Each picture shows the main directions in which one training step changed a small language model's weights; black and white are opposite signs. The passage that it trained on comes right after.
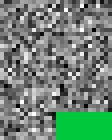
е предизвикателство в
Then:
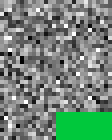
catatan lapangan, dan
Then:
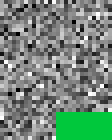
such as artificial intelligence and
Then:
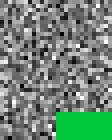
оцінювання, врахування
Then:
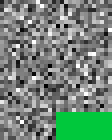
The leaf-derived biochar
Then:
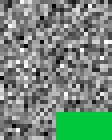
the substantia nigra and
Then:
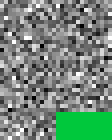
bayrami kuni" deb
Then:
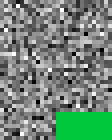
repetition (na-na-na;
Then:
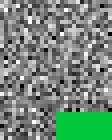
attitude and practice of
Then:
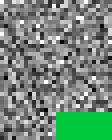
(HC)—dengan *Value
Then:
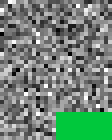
help or hinder effective learning;
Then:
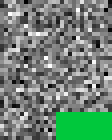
которая должна быть
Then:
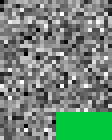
A Critical Appraisal of
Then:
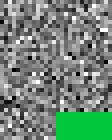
smooth bars ϕ 6
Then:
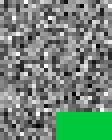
цінності професійної
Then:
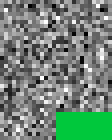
model using Entropy, mean
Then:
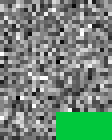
through need occurred through challenging
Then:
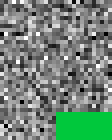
2020 The spatial distributions of
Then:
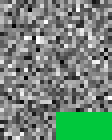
per gli auto-spettri.
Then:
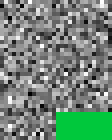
mantenga viviendo en la
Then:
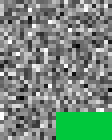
s. - [10] Dospexov
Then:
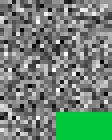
Interval for B Correlations
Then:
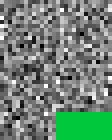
into their conflict resolution strategies,
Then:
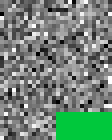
image made of the succession of each
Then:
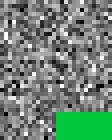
la structure normative des constitutions, le
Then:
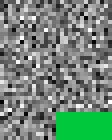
of heterogeneous to homogenized
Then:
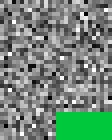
al largo capítulo con que se
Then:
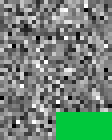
collin - NZUKUNA
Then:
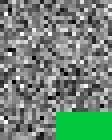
Terbatas) yang menerbitkan
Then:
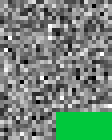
The first pedal-controlled effects
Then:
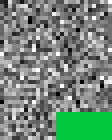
as the reference group), indicating:
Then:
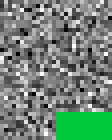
URM (turgan joyda
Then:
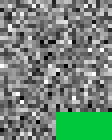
small device that is used to monitor the
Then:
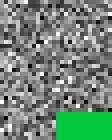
saja yang mempengaruhi
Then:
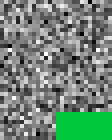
une mésentente sur un sujet
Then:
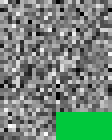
terms of the end customer
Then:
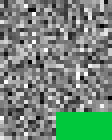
des Projektes wird auch
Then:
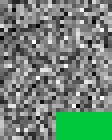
The result GPR value is very important and it
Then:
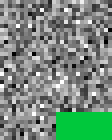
(17). However, our study did not
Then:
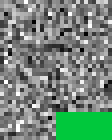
écoles, les banques, etc.
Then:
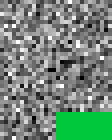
vision of the project, along with the,
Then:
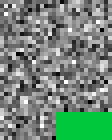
Mahasiswa, Dan
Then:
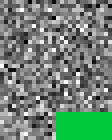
одним из наиболее
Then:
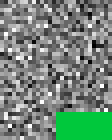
Reuse, Recycle,
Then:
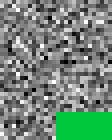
médio integral, que contavam com
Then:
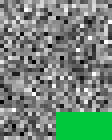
improve the productivity of chilli. The
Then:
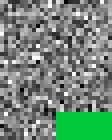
This paper will focus on the
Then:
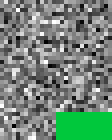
evocado como “meu amor”, na
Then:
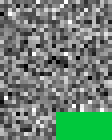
ahli yang mengatakan
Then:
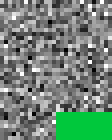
– крахмал аммиакли
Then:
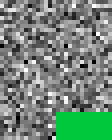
касб этмоқда².
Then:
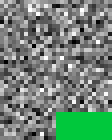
kegiatan, perilaku
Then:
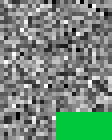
the magnetic induction and the
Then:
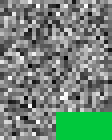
plusieurs études, Lin et
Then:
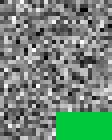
yang dilakukan penulis,
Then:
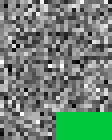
применение в растениеводстве.
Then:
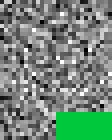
en campos de ciencia e
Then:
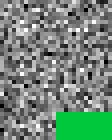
bandwidth, and a new radio
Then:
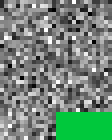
information in digital form. 21st
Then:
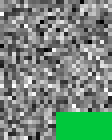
mixed diffusion-jump process
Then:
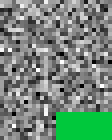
cultural value, making it highly potential for
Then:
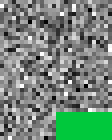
d'autant plus marquée
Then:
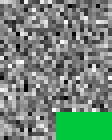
com aquisição de uma adequação de
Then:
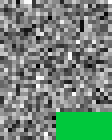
the VRE: one for production usage and a
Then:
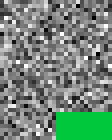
volta, vediamo il
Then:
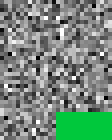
to psychological care provision to patients
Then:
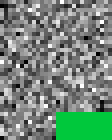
tortishning ob'ekti
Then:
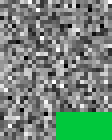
conviction, the lack of doubt
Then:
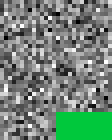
membangun kembali bangunan
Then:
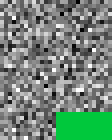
Sarah Rawe (TU
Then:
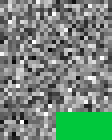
(Phase I) towards a
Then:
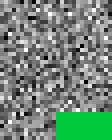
the core of the Eigenfaces
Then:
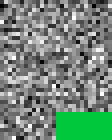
line — road information; (a)
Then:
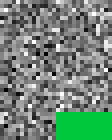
environment, active involvement in organizations,
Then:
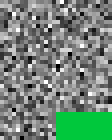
his true thoughts and feelings, due
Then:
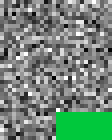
aytib o‘tmagan
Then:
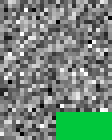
a well-defined pedunculated,
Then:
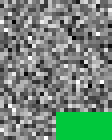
com objetivo bem definido,
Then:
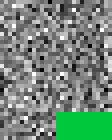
baydarka qayig'ini
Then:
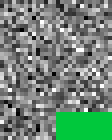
Nous la fixons à 5%
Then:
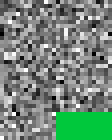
of Education Damaturu,
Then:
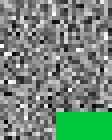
uchete. *Nauka
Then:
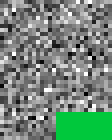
Similarly, German socialist
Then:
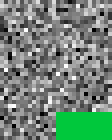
order to be forwarded to that
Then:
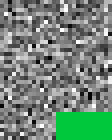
et de Gestion - Kénitra
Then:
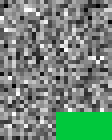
va ularga bo'lgan talabning
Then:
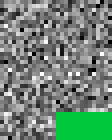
физическим перемещением
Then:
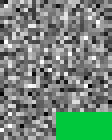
Study Room Mud House,
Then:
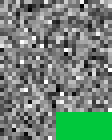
qilishga moliyaviy va
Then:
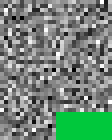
minimum using Eq. (8).
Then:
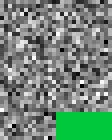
мере как условный,
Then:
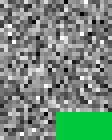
greater diversity of research topics, by
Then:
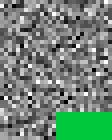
Shuningdek barcha
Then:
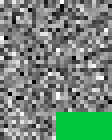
que le corresponda en el
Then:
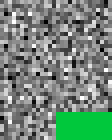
Conceptualisation et mesure de la
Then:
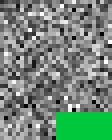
remained low at 0.21. The study
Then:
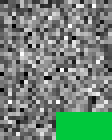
of Competition. Harvard
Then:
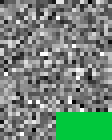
down to few ps, would be
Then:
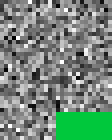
4. Timeline for TS =
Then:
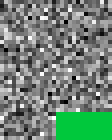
to conform with the requirements captured in
